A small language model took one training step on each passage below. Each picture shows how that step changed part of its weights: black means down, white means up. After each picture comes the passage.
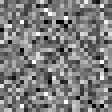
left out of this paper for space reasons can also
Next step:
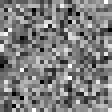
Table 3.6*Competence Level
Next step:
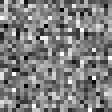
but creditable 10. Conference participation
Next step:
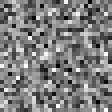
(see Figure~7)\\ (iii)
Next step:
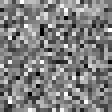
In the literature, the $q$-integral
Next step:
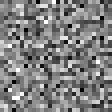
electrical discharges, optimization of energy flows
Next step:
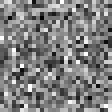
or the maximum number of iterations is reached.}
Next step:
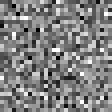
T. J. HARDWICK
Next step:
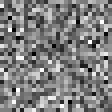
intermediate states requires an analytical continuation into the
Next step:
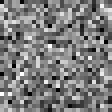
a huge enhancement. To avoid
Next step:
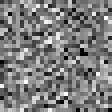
rest of the proof follows from the similar argument of
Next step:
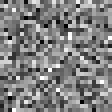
also considering the geometric behavior of the machine tool.
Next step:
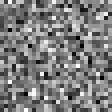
denounced DH as complicit in the
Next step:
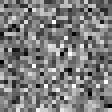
women (81.8%) thought that
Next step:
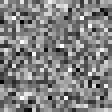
one in~\cite{ESSz}, we
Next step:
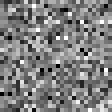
This result gives the statistical evidence to support the that
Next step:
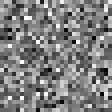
the detection of other types of AMEs
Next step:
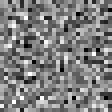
is specified at the outlet boundary. Since the
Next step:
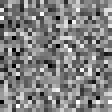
\label{N} \eea of the
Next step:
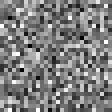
Calculations} \author{Steven
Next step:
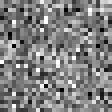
probability vs distance by SF, (f)
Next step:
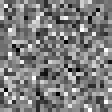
the difficult cases such as the algebras of wild
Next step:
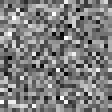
laminate is progressive cracking
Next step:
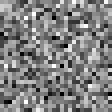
with respect to $X$ at $z$;
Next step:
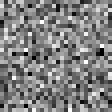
Head-to-head win rates from
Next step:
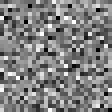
\cite{Kup,Schm} that
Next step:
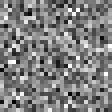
Cloacae*, and one patient
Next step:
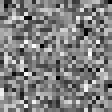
experience congestion due to mobility or
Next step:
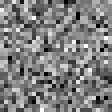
essentially amounts to replacing the
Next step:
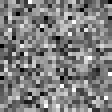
further contributions to the literature. A first contribution is
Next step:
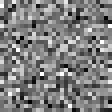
of elite members of the literati
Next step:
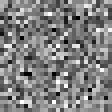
=\, {\beta \sin\theta \over
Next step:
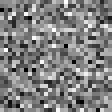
case, helicoids will not form in the
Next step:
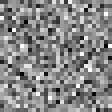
\ref{Frobenuis} is
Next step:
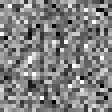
efficiently fill the micro-pores between
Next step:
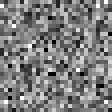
Rossi, Filipponi,
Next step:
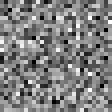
oscillation phenomenon, bulk motion of the
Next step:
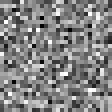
magnetic resonance peak, which appears at the AF
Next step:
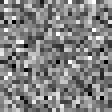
an $\mathcal{O}(N)$ alternative to
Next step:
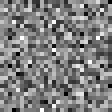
Active contour models. Int. J.
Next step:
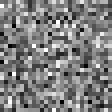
and haustorium that attacks the
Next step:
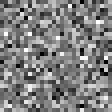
with ordinary ether. The soft resin
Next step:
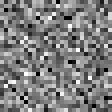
and note that $h_{GR}$ is the
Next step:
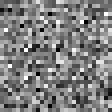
model) was used to measure the pH.
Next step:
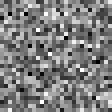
sexual violence, rather than as
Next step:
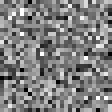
the electron spin and thereby maintaining the long
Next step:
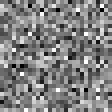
review. *Urban Science*
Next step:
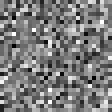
did not compromise patient safety
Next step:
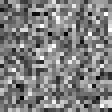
to achieve crystallization and amorphization
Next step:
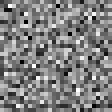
consistent with the known two-body scattering lengths
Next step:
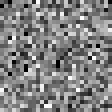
at quick (500x faster than
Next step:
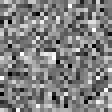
of the year (Darius M.
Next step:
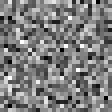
studied. Through them, better results were achieved
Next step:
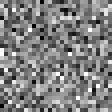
other skin lesions. An important criterion in
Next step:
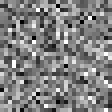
case of two interacting Na clusters. It
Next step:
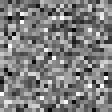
systems which are prevent using it for next
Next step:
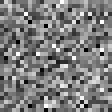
to study the correction to the binding energy of
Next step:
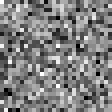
is non-axisymmetric, but has a
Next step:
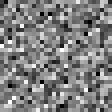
as a direction in which the stage cost is
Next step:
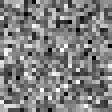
affine Toda theories. With a simple rewriting
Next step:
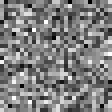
and $\tilde E_{h}$ have zero
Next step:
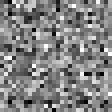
Let $\Gamma = \varprojlim_r
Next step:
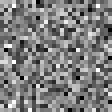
variable speed drives, renewable energy,
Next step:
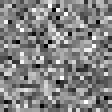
which should be normalized according to the event rate and
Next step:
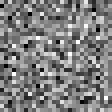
main function of language and speech is realized -
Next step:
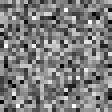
a deposition of energy $E$, which is
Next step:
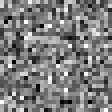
components. We also notice that for all models,
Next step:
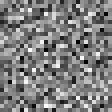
to derive the aim of mathematics from its practical
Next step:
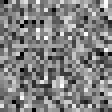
in Ref. \cite{Lin}.
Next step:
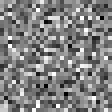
dimensions of the Transportation Problem is very important
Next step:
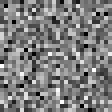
This finding indicates that the SL-based
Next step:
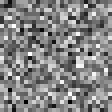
\consy $w+v\in
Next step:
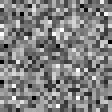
Coordinator EC European Commission EU European
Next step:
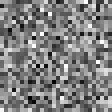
a finite-dimensional truncated model of the beam
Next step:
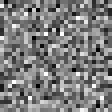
- Berquier, A., &
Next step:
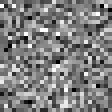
conditional H\"older stability. We can choose
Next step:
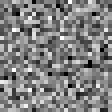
where $\hat{L}_1$ and
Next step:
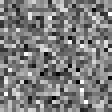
the notation. For example, if $G$
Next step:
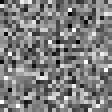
finite-dimensional approximation. One approach to dealing
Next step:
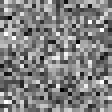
The coupling spring stiffness is obtained using another
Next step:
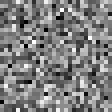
the $f$-volume. In Section 3 we
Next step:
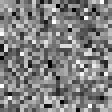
\item capitulation of ideal classes
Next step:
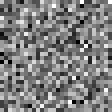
two emission peaks around MWC 1080
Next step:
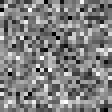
management plans for the hemodialysis patients
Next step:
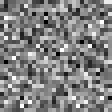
inductions on $n$ and $k$
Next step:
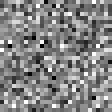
maximizing among the Lyapunov minimizing
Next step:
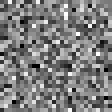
the curricular differences between the education
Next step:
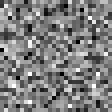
X$, the following properties hold: - $A
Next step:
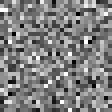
Hardness Although all water samples collected are
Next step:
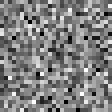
remains to recall the classical fact (see,
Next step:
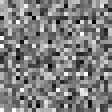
\label{eq:loopB} &&
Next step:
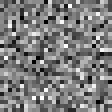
of coal [1]. The EIA also
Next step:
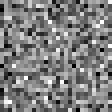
and is seeded for reproducibility.
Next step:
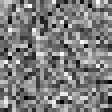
and physical approaches of detoxifying
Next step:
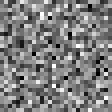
where the individual is working. Therefore,
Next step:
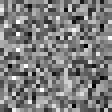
happen. Later, we shall see that
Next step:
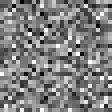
the accuracy result. Then the Ontology
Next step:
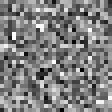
interactive visualizations and the corresponding tasks. %
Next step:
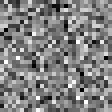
thickness $\mathcal{L}$ along the
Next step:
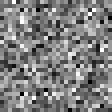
Broadcast Channel}
